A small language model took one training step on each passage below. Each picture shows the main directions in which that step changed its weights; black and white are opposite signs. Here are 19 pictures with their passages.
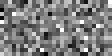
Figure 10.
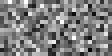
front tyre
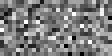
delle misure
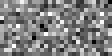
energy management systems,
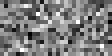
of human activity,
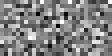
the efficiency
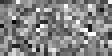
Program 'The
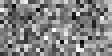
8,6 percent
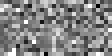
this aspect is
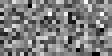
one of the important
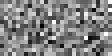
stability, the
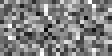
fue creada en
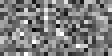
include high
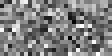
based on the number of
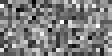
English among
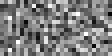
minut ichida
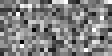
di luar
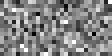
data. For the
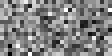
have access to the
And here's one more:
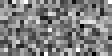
have a strong
